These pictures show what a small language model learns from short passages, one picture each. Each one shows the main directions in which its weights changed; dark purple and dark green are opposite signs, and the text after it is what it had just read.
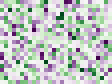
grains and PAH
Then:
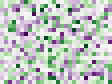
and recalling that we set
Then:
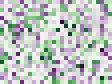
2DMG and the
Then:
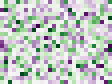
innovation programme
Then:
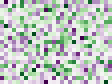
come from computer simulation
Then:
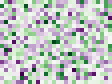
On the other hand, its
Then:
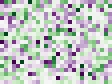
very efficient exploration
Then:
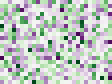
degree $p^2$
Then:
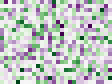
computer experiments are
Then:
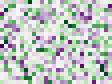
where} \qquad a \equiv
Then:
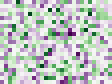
advantage of the
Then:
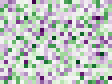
in $V$ and any
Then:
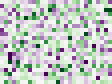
is the unique critical
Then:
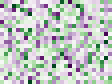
Throughout most of the
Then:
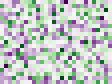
of $B-mod$. The
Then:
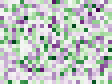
so it is only effective
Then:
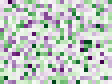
studied in the present
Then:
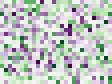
methane bands at the
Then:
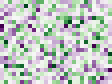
some positive integer $s$. We
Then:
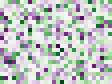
in trajectory space,
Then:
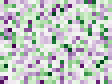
\end{align} Hence,
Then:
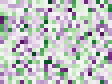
within) the standard
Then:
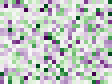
depicts the results,
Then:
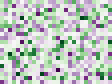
are assumed to have full
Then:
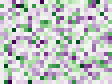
°C for 1 h
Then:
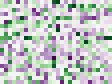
there exists a spectral sequence
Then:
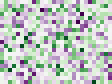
bosons decaying
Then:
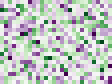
to the computation times.
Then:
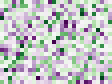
The arguments used in this
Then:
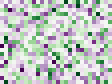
0. \end{equation}
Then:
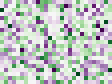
two pre-training
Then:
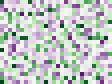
to process archival data
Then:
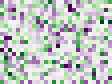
concern the resonant
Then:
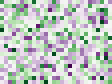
larger distance between the
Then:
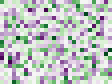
subintervals of
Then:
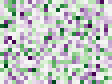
we {confirm}
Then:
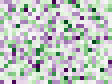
existence of an order relation
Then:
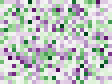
to the composite
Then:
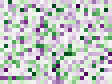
user requirements,
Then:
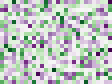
weighting matrix $W$
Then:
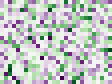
be obtained as a finite double
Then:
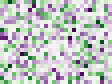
$R'$ contained in
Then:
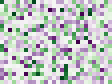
lower potential energy) in a
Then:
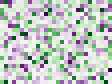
coming from HH,
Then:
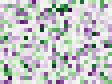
scaled radius of
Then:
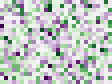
manifold $M$ is the
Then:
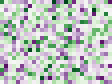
otherwise. For any $\alpha
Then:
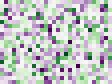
Left panel:
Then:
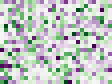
hadron states to
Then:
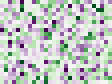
give a formula for ${\rm
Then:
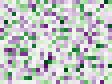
that behave as described
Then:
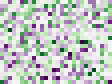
functions in Section~3. We
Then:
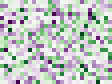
object $\widetilde F$ is
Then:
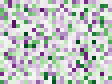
making the metric
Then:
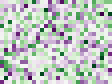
general setting, we show that
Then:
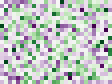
\par Spivey
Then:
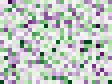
studied the resonance
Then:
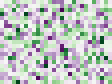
To detect if the
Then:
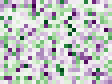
of astrology'
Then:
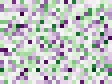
therefore think it
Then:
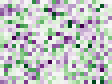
decaying processes are
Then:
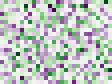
B fields and found that
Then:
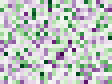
with UV photons
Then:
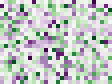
category, another
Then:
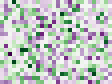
operators on $H$,
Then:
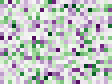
function to globally
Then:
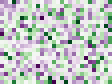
coincide on $G$.
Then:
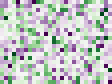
Cerro Pachon in
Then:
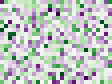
The following theorem is a special
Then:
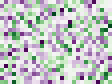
\end{eqnarray} Here
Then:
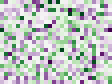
light spirals are
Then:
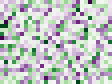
born together,
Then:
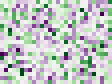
follows from \cite[cor.
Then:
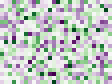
orbital and obtain the
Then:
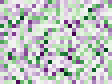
as follows: when a block
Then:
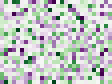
optical (black)
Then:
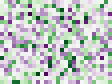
the one hand it is a
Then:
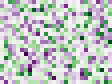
lead to detections.
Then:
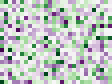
More specifically, we
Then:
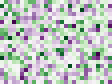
(QSAR) models
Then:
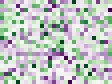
system, but can not be
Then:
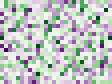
Therefore it is required to
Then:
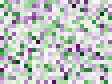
(in general, complex) value
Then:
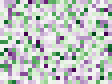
multiple instances
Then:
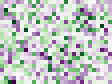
\sqrt{\i \tilde
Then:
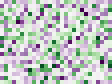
T})$. We characterize first
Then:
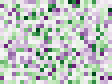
is similar to the characterization of
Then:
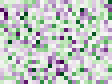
Exponential decay},
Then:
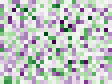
by the presence of the potential
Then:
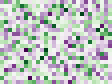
any beam leakage
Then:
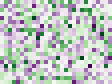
but with different sizes of
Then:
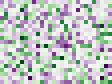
an explicit accurate
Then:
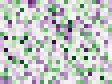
of even degree $n
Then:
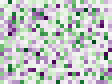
versus the reaction
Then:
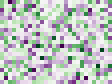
proof is rather long and
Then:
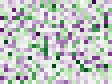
the total spectrum.
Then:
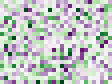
visual encoding
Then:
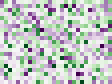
function is one-to-one
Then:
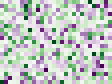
shifted quadratic
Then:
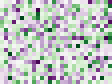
loop diagrams as
